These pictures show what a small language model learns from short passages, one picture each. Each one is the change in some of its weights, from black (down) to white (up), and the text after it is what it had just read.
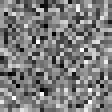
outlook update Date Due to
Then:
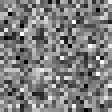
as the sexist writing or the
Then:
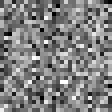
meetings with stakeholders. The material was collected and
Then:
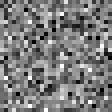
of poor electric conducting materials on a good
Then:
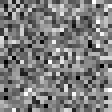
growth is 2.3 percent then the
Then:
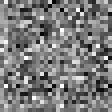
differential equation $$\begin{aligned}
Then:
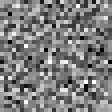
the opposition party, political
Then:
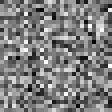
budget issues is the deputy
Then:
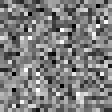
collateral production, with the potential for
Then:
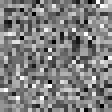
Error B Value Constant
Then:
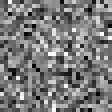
start to marrying their
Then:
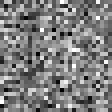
the objective. The analysis reveals that the
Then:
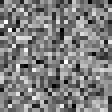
Carbon materials: synthesis, applications and challenges
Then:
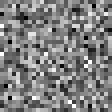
(322) Since the population sample of
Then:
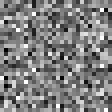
Technology, Shinshu University,
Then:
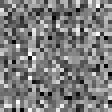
aged female will have better mental health from
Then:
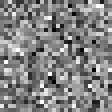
transport of men and material to the interior
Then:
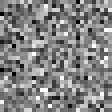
Knowledge Bases - EJC
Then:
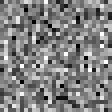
was statistically extremely significant ($P <
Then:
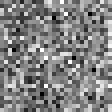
name just a few. Finally, I
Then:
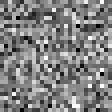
average of at least four specimens.
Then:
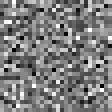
They are responsible for the pink colour of
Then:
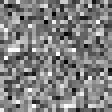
date November 12 the Sun was
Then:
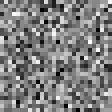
is an indexed Latin America journal
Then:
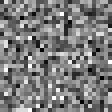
surgery (Oral cavity,
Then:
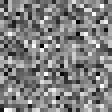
for subsequent analyses. CD34
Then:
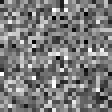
parameters of the fish immune response were significantly
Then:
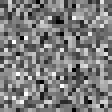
chemical composition and extent of water binding within
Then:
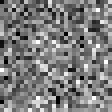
rescue operations TRUE
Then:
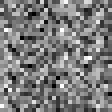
праці на
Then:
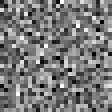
constant of adsorption. Transformation of
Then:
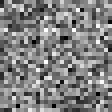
sufficient condition of CD Study Id
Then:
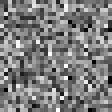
of 13.90 minutes and a range from
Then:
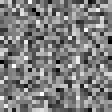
microneedle-based products
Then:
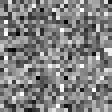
study also emphasized that recognizing the early
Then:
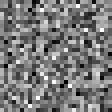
a refrigerator at below 40°C
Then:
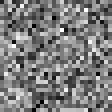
help farmers cope. “Often,
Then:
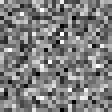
3 x 3 2 Promising Basic
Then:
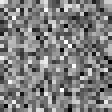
felt better, but I think that I
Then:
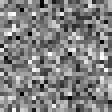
of milk secretion),
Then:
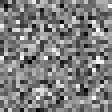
was attained when the 16S
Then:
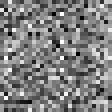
validation may take the form of a formal
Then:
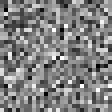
of products have been studied under laminar flow
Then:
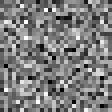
[10] to compare the future performance of
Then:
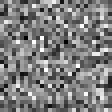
3D printing can be optimized and
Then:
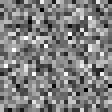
Severe Acute Respiratory
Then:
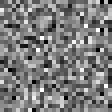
production and storage plant from clean energy produced
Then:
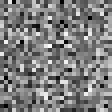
in the process of research and publications. A
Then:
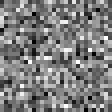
30 sec, then remove all the remaining
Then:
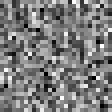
grabbed attention like culture,
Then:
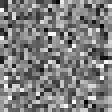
data. The data can be received directly from a
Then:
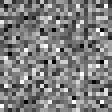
the images for the training purpose in the machine learning
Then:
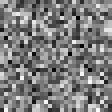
hemoglobinopathies in
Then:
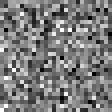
99% for bisectors. The difference
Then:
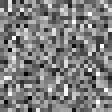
three-body problem. They observed that the
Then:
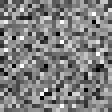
experimental results. The two public datasets used are first
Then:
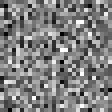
days on 7 days interval periodically.
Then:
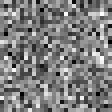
about which parameter perturbations are most
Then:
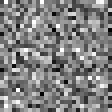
Academic Performance The regression procedure was
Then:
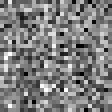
and the hospital. There could be some
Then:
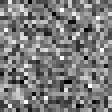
enough to discuss the role of directorship
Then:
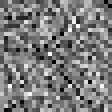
training sessions to standardize learning and ensure
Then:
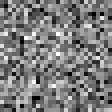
mass index (kg/m ² ,
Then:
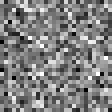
activities. The Faster R-CNN based
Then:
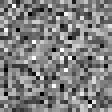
purification of bacteria The disinfection
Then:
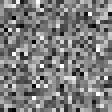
across devices or data sources (clients)
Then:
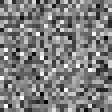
over the study area can be further linked with
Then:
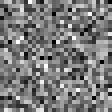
recent advancements of augmented and
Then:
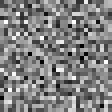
*Atlas of knowledge: anyone
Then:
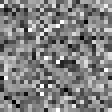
The mixture was refluxed
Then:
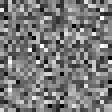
spectrum of times through the temperatures. A
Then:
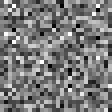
taking written informed consent from patients,
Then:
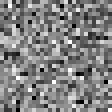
results while section V concludes the paper.
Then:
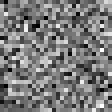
GM can query either to generate random
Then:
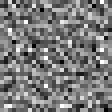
country shortly after the data collection when
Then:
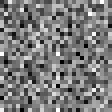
were subsequently compared with the values recommended
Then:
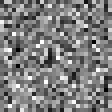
the influence of foreign ideologies on the
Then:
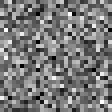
important parameters for the usability of a
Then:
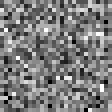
cultural status of the country and, most
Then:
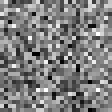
in the Bono Region of
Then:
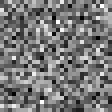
agents reduce the operational cost of the treatment of
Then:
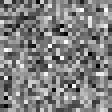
the output; the sum holds as linear
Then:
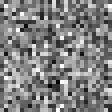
between Inquiry and overall factors. The
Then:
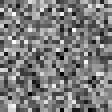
At the center of this model are
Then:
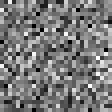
seen. Coming to the limits of
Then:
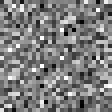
impact of the furniture products they
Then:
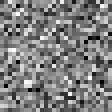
All authors approved the final version of the
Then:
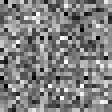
cracks and fractures. AE
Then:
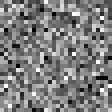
measuring pressure in exhaust receivers
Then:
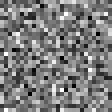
it is made valuable. Value is
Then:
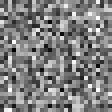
for the special education sector in Nigeria. The
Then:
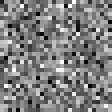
a network that ultimately results in connective
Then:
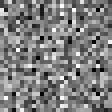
is a significant barrier as it is neither
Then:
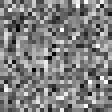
paved the way for future institutional and
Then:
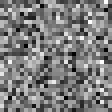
it affects their quality of life and their
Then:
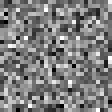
or hashtags were not taken into
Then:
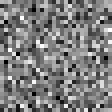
history - Version 1.1 published on
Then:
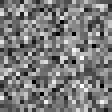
radicals and also enhance activity of
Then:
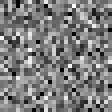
best-node scheduling with
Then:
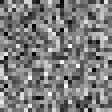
attracting, retaining and
